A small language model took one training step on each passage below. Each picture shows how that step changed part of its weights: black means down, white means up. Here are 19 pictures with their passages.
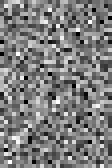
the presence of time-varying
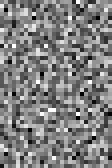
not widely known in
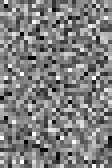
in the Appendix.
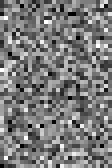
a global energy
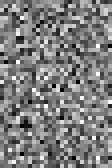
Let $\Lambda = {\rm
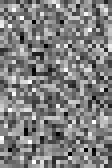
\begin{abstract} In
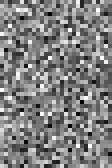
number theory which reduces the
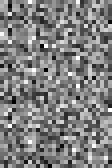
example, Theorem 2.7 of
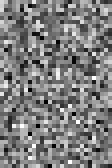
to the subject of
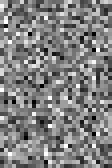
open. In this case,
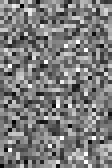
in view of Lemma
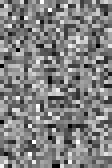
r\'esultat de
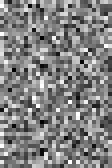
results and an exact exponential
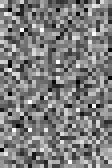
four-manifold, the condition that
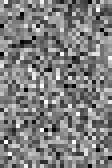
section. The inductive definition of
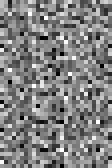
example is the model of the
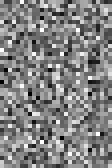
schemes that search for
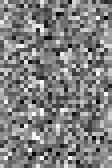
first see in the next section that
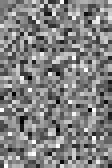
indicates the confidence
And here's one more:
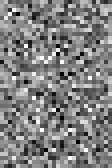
that the axis $C$
